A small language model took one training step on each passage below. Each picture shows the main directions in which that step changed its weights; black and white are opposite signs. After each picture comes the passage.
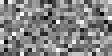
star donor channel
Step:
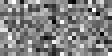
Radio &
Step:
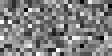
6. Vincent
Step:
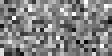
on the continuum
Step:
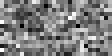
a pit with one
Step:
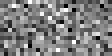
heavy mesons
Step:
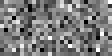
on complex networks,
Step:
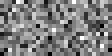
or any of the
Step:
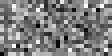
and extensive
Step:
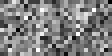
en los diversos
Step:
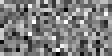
than Strix. We
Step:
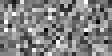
falls apart
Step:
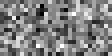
equations predict a
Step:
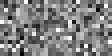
individual tipologik
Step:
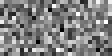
sahifalari va
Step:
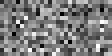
down expressions for
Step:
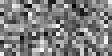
forces the movement
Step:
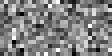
in supplementary
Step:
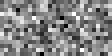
void number
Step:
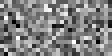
the obstacles
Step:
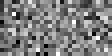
we do not capture
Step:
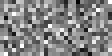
algorithm was proposed in
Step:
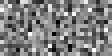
discuss the consequences
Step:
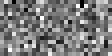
а мисливство
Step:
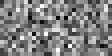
of regression over the
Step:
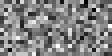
and prompts
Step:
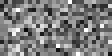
errors, the
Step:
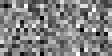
Therefore, the number
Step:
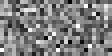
the gravitational
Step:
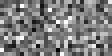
à travers une
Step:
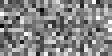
electron scattering, which
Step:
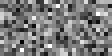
between the neutrino
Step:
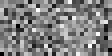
have been investigated from
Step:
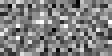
$\Lambda$ for which
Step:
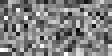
asosida savod
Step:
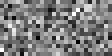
build on the
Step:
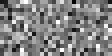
frequent lexis
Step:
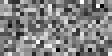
the value $\delta =
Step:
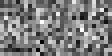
peak growth rates
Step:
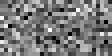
are chosen
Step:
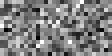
it away by
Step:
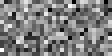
no caso de
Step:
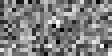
in a ceramic
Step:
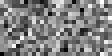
when an agent
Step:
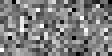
Energy and
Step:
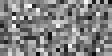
the completeness relation
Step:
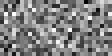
galls of
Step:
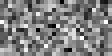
shows the MSE
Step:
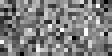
see from above and
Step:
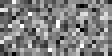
with the higher size to
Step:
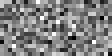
средства за
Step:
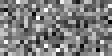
2018. Universidad
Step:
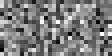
un moyen
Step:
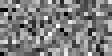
is, however, in
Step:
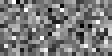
``most recent
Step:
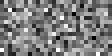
vão transformando a
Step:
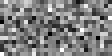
is an indication of
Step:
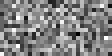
jalb etish
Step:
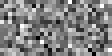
integral of the spatial
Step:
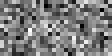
temperature curve and
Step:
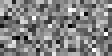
также ряд
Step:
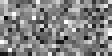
correlations for specific electron
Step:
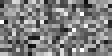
1$. As its
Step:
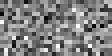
sur la migration
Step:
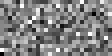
other unbiased
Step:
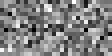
e necessidade de
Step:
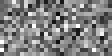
information about the dark matter
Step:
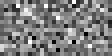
van Aanpak
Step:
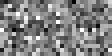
as a unitary
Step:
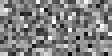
te wekken.
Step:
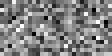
with mean 1.30
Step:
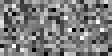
in recent years
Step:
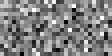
that the expansion of
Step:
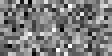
bugs in
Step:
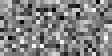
establish the
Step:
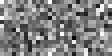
Ukraine must
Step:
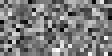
no tracks in the
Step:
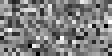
the angular momentum
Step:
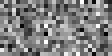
real number, the following
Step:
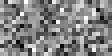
en torno a
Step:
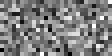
charged gauge field
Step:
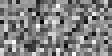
та показали
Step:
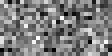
transmitting channel
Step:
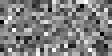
концов оно
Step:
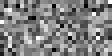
demand (blue
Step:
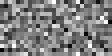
This, when applied
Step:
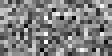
features as seen
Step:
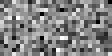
surely are not
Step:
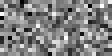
of the excited
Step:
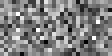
atoms with positive
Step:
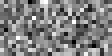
3 we discuss a
